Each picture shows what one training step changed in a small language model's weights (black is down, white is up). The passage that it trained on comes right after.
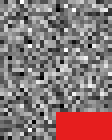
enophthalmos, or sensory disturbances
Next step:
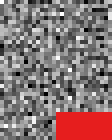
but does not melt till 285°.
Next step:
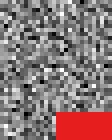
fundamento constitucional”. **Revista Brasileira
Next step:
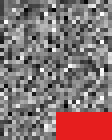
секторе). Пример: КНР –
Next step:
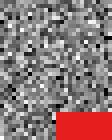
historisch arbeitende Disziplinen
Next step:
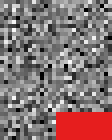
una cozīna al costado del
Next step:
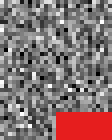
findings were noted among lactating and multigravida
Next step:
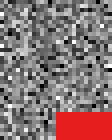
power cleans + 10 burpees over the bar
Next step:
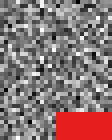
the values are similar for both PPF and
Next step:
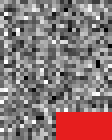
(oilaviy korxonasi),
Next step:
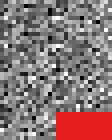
средства самостоятельной работы на
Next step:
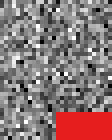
of the interface between the two materials, with angular frequency
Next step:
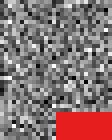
around a large void ($R_\mathrm{eq}
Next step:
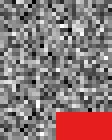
organ harvesting the supply of which will most
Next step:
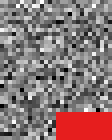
colony physiological function and evolution. **Figure
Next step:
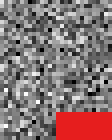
the dynamics of neurotransmitter release,
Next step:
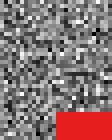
motion, we shall highlight the following facts:
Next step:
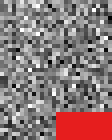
embryonic model for predicting energy consumption in the
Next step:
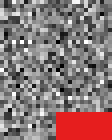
as well as a long-timescale smooth
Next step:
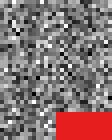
balandligini 8–12% ga oshiradi.
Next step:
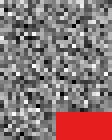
Alexandre Rocha Almeida de
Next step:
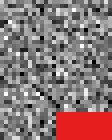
bath for 4 hours and then the solvent
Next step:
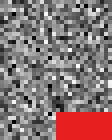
new venture, digital transformation, empirical
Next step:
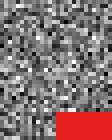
Monogenean represented by *Benedenia*
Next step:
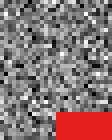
with $\Delta=0$ and \begin{equation}
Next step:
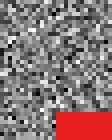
path to achieve higher sensitivities is by employing concepts
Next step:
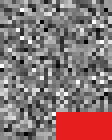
for mildly-relativistic shocks
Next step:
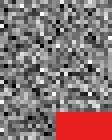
the polarization curves significantly. One example is that increasing the exchange
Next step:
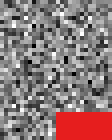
sales volume and global approvals. This technology involves
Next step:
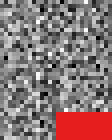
\affiliation{Institute of Physics and
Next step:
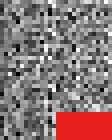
Жиноят кодексининг
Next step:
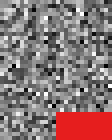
Regional Product (GRP) in the
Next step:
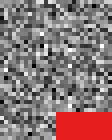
movement control. They also face challenges in visual
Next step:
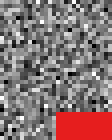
through physical means is prohibited and discouraged.
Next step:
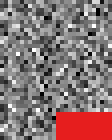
for all three runs of FFS with three different order
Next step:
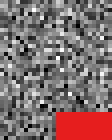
según la naturaleza dictada por la
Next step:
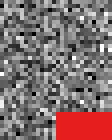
Ўзбекистон, Наманган) ва
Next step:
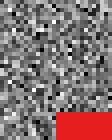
thus synthesize with known access delays that assure stability
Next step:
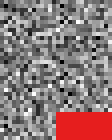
tarmoqlar murakkab
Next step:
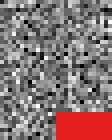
спричиняють посилення
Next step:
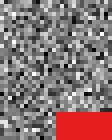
$\beta$: the deconfining transition from
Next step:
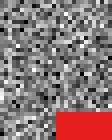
m_\nu\rangle$ from the neutrino double
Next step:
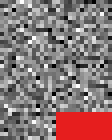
Misserfolge eine Rolle
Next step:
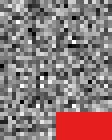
and genetic predispositions require further investigation. This
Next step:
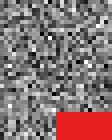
vaccination. You can't possibly neglect
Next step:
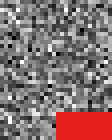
interest(s): R.H. and
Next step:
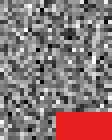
in the literature for arrays composed of dipoles
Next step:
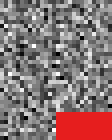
can decide that a node offering {\tt\small
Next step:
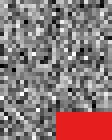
to Deco \emph{et al.} value. A
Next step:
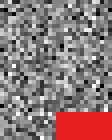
of a system. The ``classical'' way of
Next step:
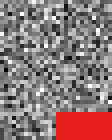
the difference image. According to the Pattern Intensity
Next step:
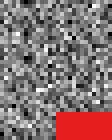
entre outros. Embora nos dias
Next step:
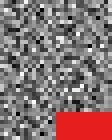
literária frequentemente suscita
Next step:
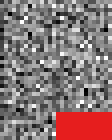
О теории “культурных
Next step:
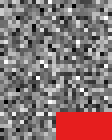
and rest 71.5% were due to road
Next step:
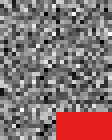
оновлювати індикатори
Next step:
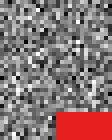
sufficient for a visual study of the landscape
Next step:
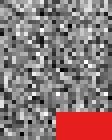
extend the SM gauge groups at each site of the
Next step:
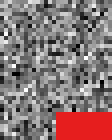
others occur in difficult to reach habitats.
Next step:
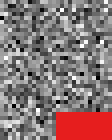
LST retrieval by Landsat 8 and
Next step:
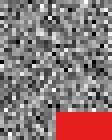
EFs for both new and used vehicles
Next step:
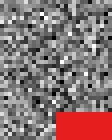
determination of pH, measurement of globule
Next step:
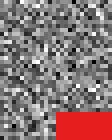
currently in force.⁴ With respect to the treaty practice
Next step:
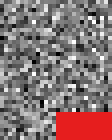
found that fractional time derivatives with orders between $0$
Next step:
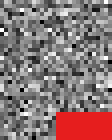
cost and highest electrolyzer utilization. This hybrid
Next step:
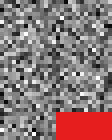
impossible to compute the value of $\rho
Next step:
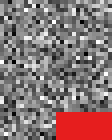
new complexities, particularly as candidates increasingly use
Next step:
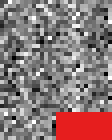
the Raman pulses is $H_R=\chi
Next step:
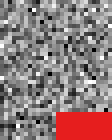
Atik, D.; Ozdamar
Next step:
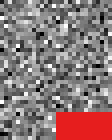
to tie non-conforming finite element meshes
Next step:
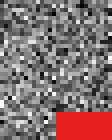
имеют ли они официальный статус
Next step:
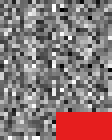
Mansur Alisherovich, Xolbekova
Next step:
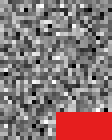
Gemelli è sopra
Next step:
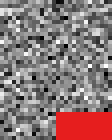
line) and to the exponentially decaying continuous distribution
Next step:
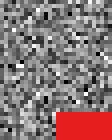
that the polymerase is able to recognize the secondary
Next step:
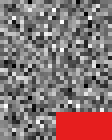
boshqa davlatlar bilan munosabatlarga
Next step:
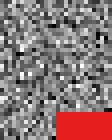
durch die Korrektur teilweise um
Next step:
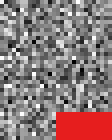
impact of debt service on poverty reduction
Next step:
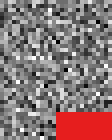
of numerical method. - (c) By
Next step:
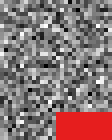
cliente, es decir que la capacitación no
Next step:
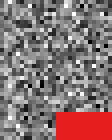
(Fig.\,\ref{coltrans}) based on the
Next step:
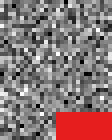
they're solved. In the games
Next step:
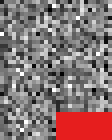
чином у північній частині
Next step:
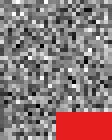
sites. Traits Kangan Dachigam
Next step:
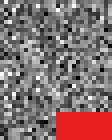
coronavirus disease 2019 (COVID-19),
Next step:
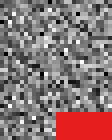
Biuret method as published by Gornal et
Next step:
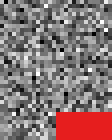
of $g$. Next, we define $\Gamma$
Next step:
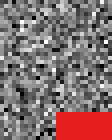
tekshirish; - ishlab chiqarish
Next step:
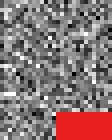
gradient descent (SGD) of
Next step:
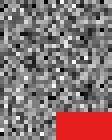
шунингдек уларнинг содир
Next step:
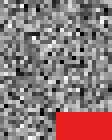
можно сделать вывод, что
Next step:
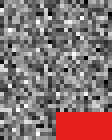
our attention on the cases of $N=2$,
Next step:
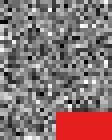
Coriolis force and encircling the secondary
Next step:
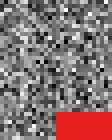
neglect the rate of co-scattering process in
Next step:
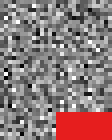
size of the basis set from triple-$\zeta$
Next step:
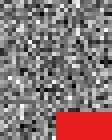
fluctuations we include all states within an energy interval of
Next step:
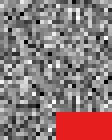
innovation, this as civil society organisations
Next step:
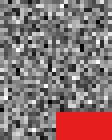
- *Picrorhiza kurroa*
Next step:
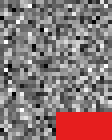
wards participation in this study will help in
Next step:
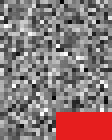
$I$ minus the guiding center current
